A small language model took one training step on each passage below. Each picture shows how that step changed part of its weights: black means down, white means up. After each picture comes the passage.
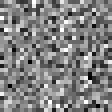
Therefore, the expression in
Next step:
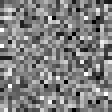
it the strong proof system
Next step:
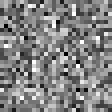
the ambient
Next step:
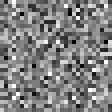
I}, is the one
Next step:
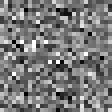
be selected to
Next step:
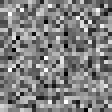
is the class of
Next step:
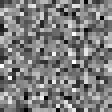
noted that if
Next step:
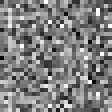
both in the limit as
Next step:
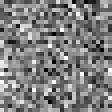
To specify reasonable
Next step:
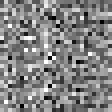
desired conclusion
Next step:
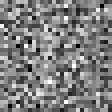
A few observations
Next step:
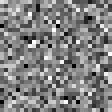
vector containing the 10
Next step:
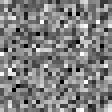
We see on the right
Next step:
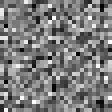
Every local formula
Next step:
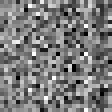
changes at a
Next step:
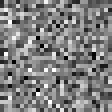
make the change of variables
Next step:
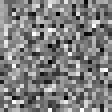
particular to young
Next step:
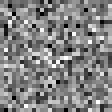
spatial interference
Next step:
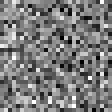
case has been studied in
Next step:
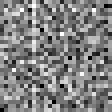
works independently
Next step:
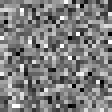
has cluster point
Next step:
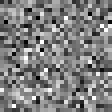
as a dense open
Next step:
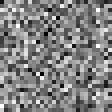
for kernels of quantum
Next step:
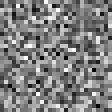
paths joining the lattice
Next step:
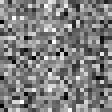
change the independent variable to
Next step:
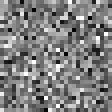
the gluing formulas
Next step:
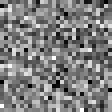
number and $\kap$
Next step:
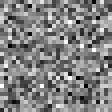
without loss of generality
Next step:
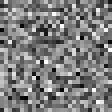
on the basis of polynomial
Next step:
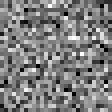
to support a wide
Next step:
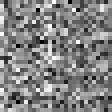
Kirchberg algebra
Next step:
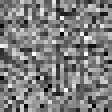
$I$ from
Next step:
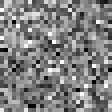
distribution for the underlying
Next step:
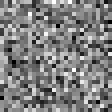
sample path. Given
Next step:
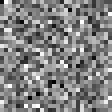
last statement in this section
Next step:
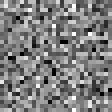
$d$-dimensional compact
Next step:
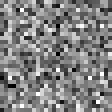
because the product is
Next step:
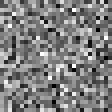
conjugates, these equations
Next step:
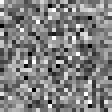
funktion over
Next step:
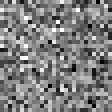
probability distribution $F$
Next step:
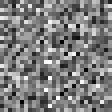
Combine the
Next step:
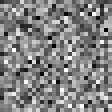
a one-dimensional integral
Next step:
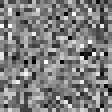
but fall short when
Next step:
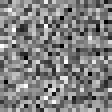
special functions. The author
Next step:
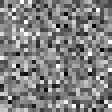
between a class of
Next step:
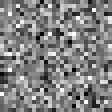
Indeed, this is the
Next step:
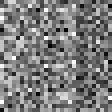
stronger form of
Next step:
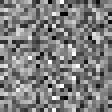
symmetries of a
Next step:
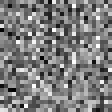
P)$ be a complete
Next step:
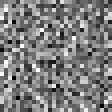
verify that for small
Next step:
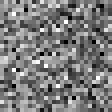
at degrees
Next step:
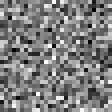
lattice permutations with
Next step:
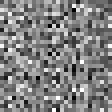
directly into the solution
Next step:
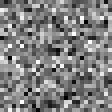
respect to various
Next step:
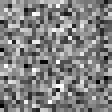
require several iterations to
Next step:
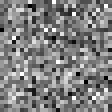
S$ for several classes
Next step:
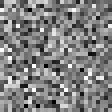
condition, for all
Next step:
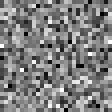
this we calculate the
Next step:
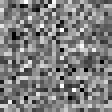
Given $\alpha
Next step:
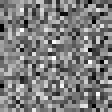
$h$ in
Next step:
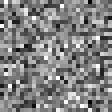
the following ineqalities
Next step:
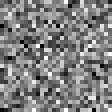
by the left translation
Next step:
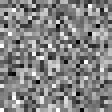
any non-boundary
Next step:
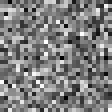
the power nodes and
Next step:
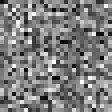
h_x $ by
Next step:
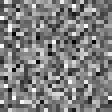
it follows from formulas
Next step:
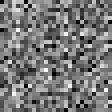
bar, so we
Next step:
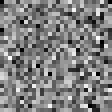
of definition 12 in
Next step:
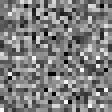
$ \varphi \in
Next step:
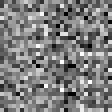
$$ be the function defined
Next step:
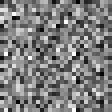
ratio of any
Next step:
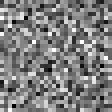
easily derive a uniform upper
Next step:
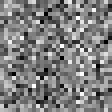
is easy to see that
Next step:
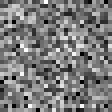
propositions and
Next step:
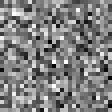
exponent pair.
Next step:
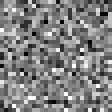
we think in
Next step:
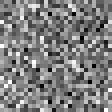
$$ for meromorphic
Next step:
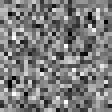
unused author
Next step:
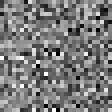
by classes'.
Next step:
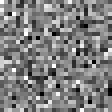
induced stochastic resonance
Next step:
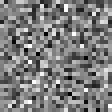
\cap F$ consists
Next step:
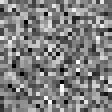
for the depth
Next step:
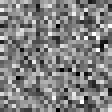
unit vector of $x
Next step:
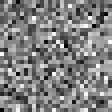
And then by the
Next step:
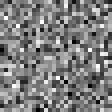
the direction is given by
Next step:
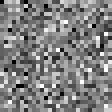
the right, using an
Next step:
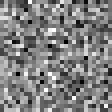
similar behavior to
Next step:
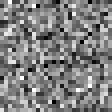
let us observe that for
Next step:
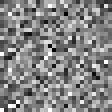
to the invertible matrix
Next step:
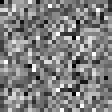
of an appropriate
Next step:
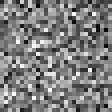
an extension and let
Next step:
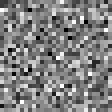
respect to the inversion
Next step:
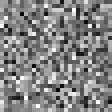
an arbitrary ideal hyperbolic
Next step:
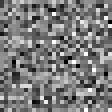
on $i$ such
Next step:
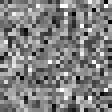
of voltage
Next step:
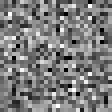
$i'$ are either
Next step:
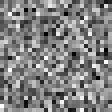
to the additional requirement
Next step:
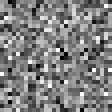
the contravariant form
